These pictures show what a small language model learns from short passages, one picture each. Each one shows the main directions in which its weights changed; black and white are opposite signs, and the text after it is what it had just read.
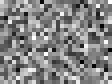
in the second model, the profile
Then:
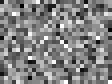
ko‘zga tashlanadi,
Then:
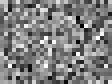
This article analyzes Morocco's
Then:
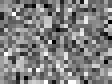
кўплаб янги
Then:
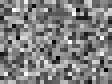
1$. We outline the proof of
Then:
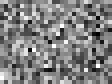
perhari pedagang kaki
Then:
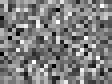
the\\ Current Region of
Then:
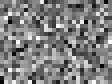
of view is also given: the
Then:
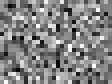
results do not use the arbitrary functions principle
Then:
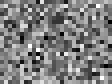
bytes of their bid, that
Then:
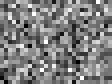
sa zabezpečí
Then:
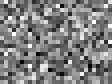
pilar ‘Conhecimento e
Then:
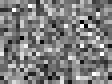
ta’lim darajasi, ish
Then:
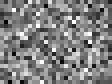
a sincronização precisa entre
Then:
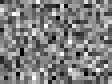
axborotga bo‘lgan
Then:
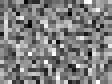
consortium blockchain. In
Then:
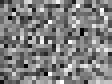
kelayotgan xususiy va
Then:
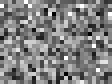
Data Meta Analysis.
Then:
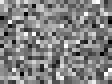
the next circle separating two
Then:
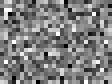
littérature traitant ce
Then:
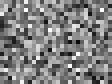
calculation of the CEX background. The
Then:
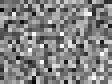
centered at $0$ and
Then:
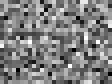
of the guide field strength
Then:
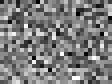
by the same procedures. Therefore,
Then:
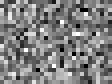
China y la gran influencia del
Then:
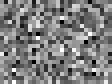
as a function of updating time
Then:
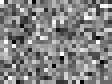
us a set of HB models
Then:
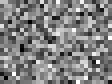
for the set of inequalities first for the
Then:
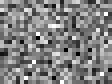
effects are negligible. In this
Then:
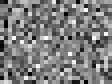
nutzbare Fraktion
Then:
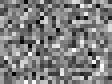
of the group $P$ or does
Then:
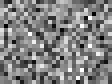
más cuanto que en diversas
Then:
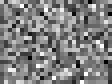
yang ada, tidak memaksakan
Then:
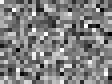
mudam; em nome da
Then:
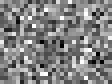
yana biri har qanday
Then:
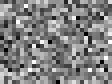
past bo‘ladi.
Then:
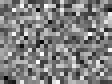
moliyaviy hisobot tahlili va
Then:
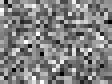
is, \begin{align}
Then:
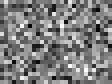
source notion score of 1, a
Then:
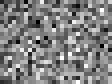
and the curve is the graph of a
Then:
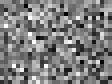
universiteti Yuridik
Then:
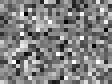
analyze the stability of the only
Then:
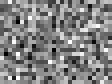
secara *personal*.
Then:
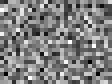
1. Talabalar va
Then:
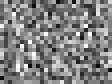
БАР хмелю
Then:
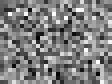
federated and distributed learning
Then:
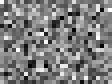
tegak lurus
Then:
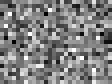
Veranstaltungen? •
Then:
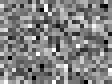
кожній дівчині
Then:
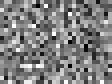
bilan maqol dunyoqarashi
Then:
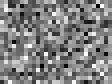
informația și experiența
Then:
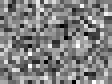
elements of superposition, hardly
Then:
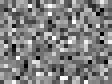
xos ko'rinishi sifatida tahlil
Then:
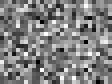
a Mockingbird.”
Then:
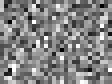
&state) { for (auto _
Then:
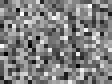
bounded from below under the condition
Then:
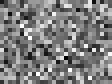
publiques peinent à
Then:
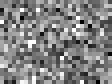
en el consumo de recursos del
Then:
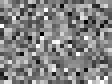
compact and for arbitrary $X$ in
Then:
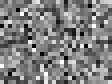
by looking at {\it pure mathematical
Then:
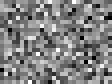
cognitive development, numeracy
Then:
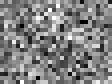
set of distances from $x$,
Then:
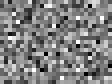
Viena (independientemente
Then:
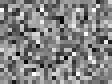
colours, using a large data
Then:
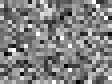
на 2 экологические
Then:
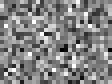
is not related at all to the coupling
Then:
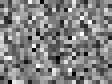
при присоединении
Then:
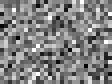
$v_R$. This brings
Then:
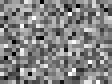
from the Pioneer 10/11
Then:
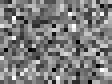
sur les interfaces les coefficients de
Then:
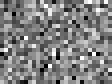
Uzbekistan named after
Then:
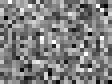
vertex itself, with top $t$
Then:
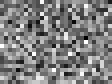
of the equation and replacing
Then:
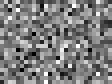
quirúrgico, la
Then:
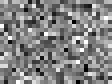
preserving diffeomorphisms of
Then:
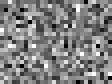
achieve the phenomenological dependence,
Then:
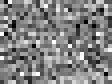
B\to \HH^{\dim
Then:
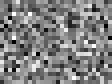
following way: If $\alpha
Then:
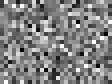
is an exact sequence \[
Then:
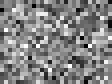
with a successive transmission of the
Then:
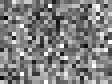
metallicities of these two
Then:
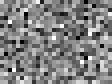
by the contribution of the nearest
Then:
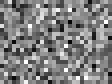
solitons is formed which can account
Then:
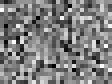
We denote lines and conics by
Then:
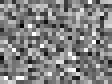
solutions. In volume three of classical
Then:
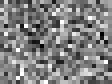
3 Mpc from the cluster
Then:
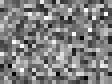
further research for genetic
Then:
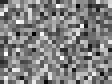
from 0.1 kΩ to
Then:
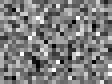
of *dC/dT*
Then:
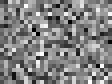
$b$ continuously differentiable with
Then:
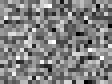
en \'evidence
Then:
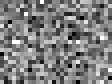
that the crowding factor in the
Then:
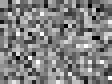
nedeni, finansal
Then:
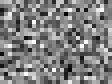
mumkin. b) Katta guruh
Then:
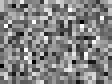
is this result that will be considered as
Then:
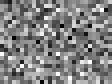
buildings with regular triangles as
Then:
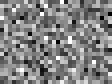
слова: податок на
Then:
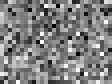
electronic contributions in the equations of motion
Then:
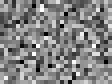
a smooth projective variety and let
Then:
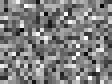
change of medium which affects the
